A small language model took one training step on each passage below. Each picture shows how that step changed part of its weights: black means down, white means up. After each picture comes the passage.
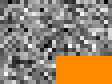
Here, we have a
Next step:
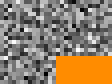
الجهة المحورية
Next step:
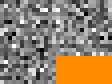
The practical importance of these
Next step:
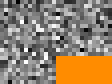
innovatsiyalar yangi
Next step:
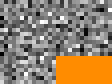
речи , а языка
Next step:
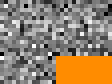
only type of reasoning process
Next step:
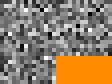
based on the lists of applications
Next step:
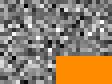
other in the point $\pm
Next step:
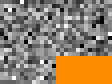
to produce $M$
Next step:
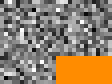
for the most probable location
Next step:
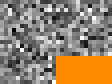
from the environment field.
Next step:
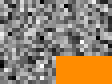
of the total energy and the
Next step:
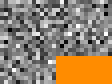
amaliyot jarayonida
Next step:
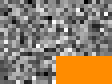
RADEX}. Values
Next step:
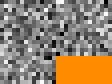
to an increase of the
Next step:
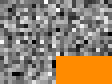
el periodo comprendido
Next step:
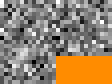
Comune di Parigi a
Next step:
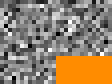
de nodrizas
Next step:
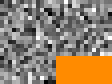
A. Baluch w
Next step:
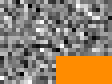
a Bernoulli random
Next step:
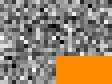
saúde (ASPS). A
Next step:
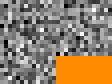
scale of typical electron interactions of
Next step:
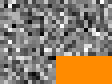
the [Hôtel
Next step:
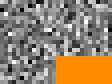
the tip and the substrate
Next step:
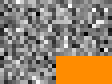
a unified expression. It
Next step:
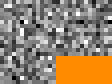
gitmektedir. Bu
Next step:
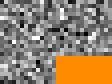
\log \eta = A
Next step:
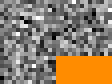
основа диагностики
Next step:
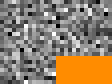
density region (HD).
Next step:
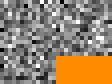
m ² VVO
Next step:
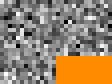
inner product is proportional
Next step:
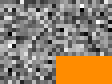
to obtain non-vanishing
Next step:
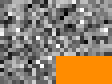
a semi-classical expansion
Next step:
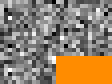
достижения и
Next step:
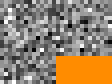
complex Hilbert space;
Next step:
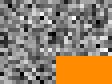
monetary resources,
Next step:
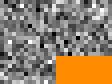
national experiences. -
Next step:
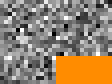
in perfect agreement all
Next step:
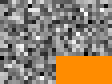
non-convex problems
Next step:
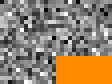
conditions. Detection is
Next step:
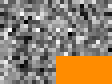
Метою роботи
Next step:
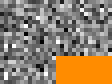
Несмотря на все
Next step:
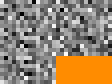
splittings within the
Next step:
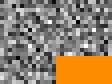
is nonnegative.
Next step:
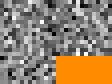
in the rest frame of the
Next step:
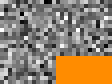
for 2D plasmonic
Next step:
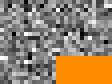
magnetization, arises
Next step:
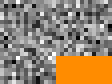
could be partially blended
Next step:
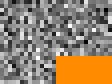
of the posterior onto
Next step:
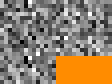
singari tarmoqlarda
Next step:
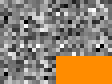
и ответственности
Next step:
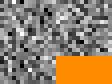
function. We consider one of
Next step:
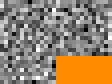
of R\'enyi
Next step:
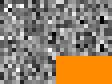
logarithms of a small
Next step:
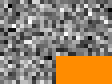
the initial phase of the
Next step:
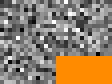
meson. Then the string
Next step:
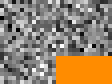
mely képes
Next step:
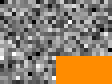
bead diameter but to
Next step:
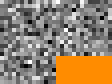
determined as an intermediate step
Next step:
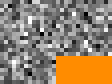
the field operator is written as
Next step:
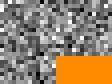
Tesis y Masters
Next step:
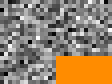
other hand, as for
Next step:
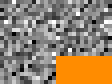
casas particulares),
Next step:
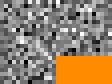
in observed sample) must be
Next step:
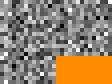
{\bibinfo {journal}
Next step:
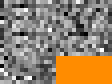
mustahkamlash uchun
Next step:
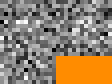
(10), but these numbers
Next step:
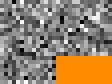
и методы исследования.
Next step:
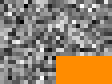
mai multe cazuri
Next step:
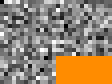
van fusies en
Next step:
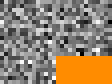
Smayk Barbosa
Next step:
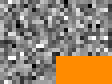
are indicated in green
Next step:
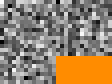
vale alfoz
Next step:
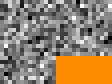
decrease in lifetime for
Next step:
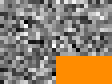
Романов А.
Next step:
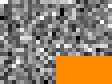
that a reasonable partition of
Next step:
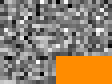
venda e após a
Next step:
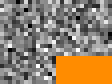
immer noch für
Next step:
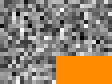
of precursor waves.
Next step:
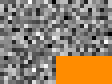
Peter Gassner,
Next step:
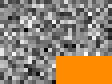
this was because they occurred
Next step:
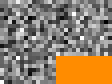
source. In the exposure
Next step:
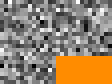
velocities. HII
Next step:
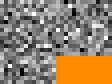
particular. We hope that
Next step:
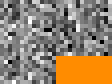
the capacity of the
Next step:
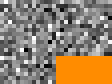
charging strategies that have
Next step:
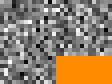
with driving to better
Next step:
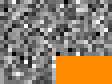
that the end point of the
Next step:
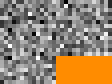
are due to Laura
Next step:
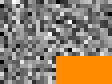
engarzar en los
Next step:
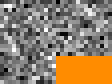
signal to noise ratio, it
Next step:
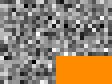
and generates spike
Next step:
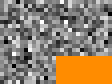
lasing in ionized
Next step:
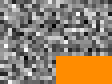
optics is a topic
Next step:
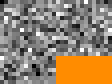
Temperature dependence of
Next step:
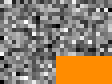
описываются в
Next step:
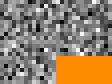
própria natureza
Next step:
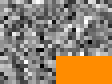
the total energy one repeats
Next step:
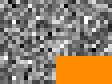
the results for a general
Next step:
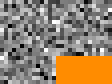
Driven Quantum
